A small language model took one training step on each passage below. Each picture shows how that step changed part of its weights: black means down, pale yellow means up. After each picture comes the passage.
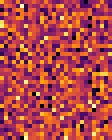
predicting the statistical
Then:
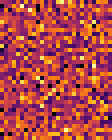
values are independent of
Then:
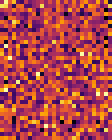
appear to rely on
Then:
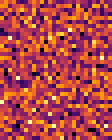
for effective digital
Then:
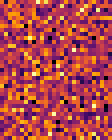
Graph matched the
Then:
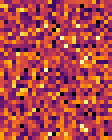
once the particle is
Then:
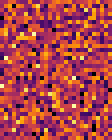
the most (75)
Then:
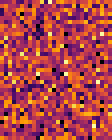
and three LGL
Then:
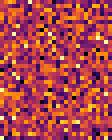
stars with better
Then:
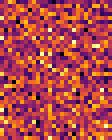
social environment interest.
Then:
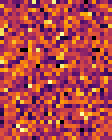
coughs, and
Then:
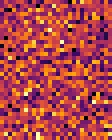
management system aimed
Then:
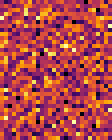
the discussed boundary
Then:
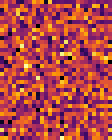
and natives in the
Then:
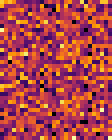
predict changes in the
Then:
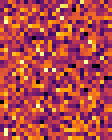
The researcher also
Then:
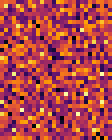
that the average size of
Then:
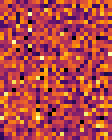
error of our experiments
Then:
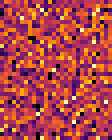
effects on the structure and function
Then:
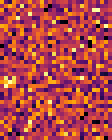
committed to buy
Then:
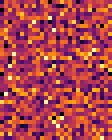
shopping 1 2
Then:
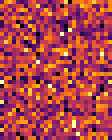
during active solar wind
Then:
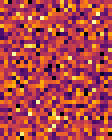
repeated the measurement
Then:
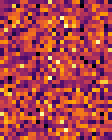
client assumes the
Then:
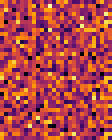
and manufacturing
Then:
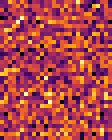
diffusion lengths
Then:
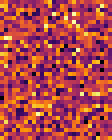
hamper the analysis of
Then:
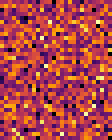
observe that in
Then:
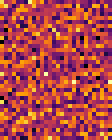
in some regions,
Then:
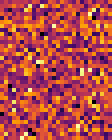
study systematically the
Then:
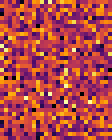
and perpendicular
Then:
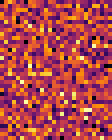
system to check
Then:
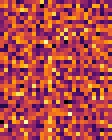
of available literature
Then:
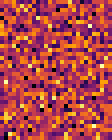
a successful
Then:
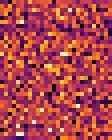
calculate the global
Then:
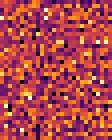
intervals. We
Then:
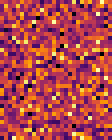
modified Hawley
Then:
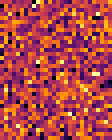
optical infrared
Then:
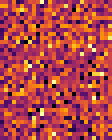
of the following protocols
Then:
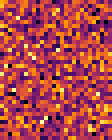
see, can offer a
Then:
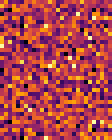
system with a fixed
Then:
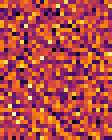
only recently started
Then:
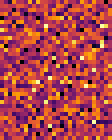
or a Floquet
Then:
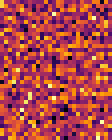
soliton are investigated
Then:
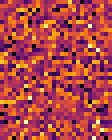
a energy level crossing
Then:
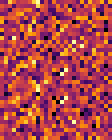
the settlements
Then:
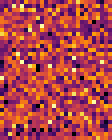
there are certain areas
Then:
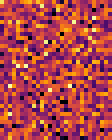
critical ratio for
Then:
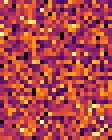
company and included
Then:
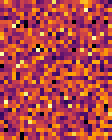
core. Thus,
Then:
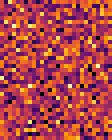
As a result, we
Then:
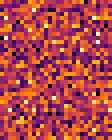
as becoming effective
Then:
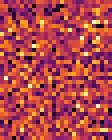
Hall effect induced
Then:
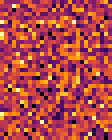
it is seen that no
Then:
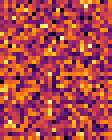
structures, the lack
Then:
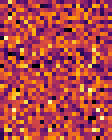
studies similar questions in
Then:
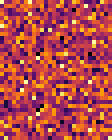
and dotted line
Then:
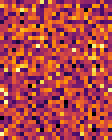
of dislocations were
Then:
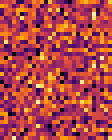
and dynamics of the
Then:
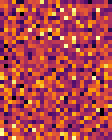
on timescales of
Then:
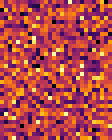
current (we take
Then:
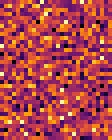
external radiation.
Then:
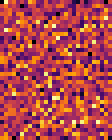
a degree of effort
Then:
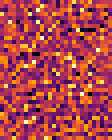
the Boston and
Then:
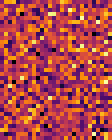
students' stress levels
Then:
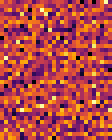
and Mechanic,
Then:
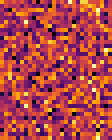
cell. Kim et
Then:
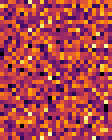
formulation is the second
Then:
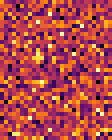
arts goes
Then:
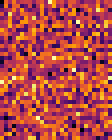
in good agreement
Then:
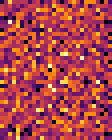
fineness modulus
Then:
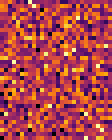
this pattern was
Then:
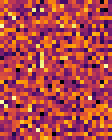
dynamo effect which may be
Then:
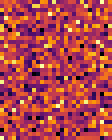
Groh \& Ph.
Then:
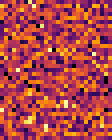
time is primarily
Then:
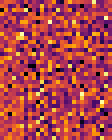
be qualitatively
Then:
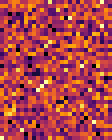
training. According to
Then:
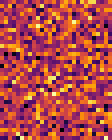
Bob perform measurements to
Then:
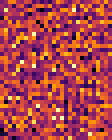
the ongoing
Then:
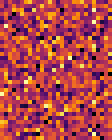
asking how we can
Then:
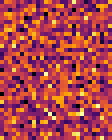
their academic
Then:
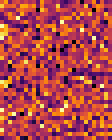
given in Table~I,
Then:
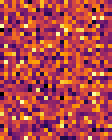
view and a
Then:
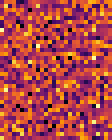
than necessary,
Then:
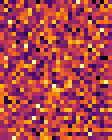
the Soviet
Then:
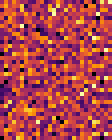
Resources D :
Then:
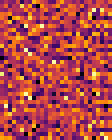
systematic effects. We
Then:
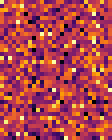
\approx \,
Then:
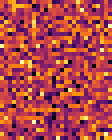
despite the fact that
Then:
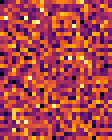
one cycle of
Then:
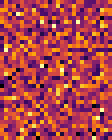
Lengthwise stress
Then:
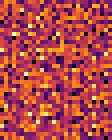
should be noted that a
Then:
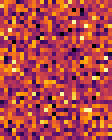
to the evil that
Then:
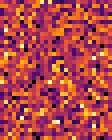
and 1, respectively. The
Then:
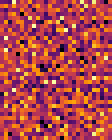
M_n M_w
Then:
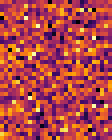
shown) confirm that
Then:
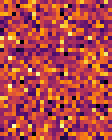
earth metal
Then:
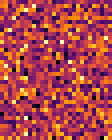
the target class
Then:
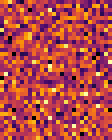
been developed in recent
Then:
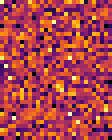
is becoming a
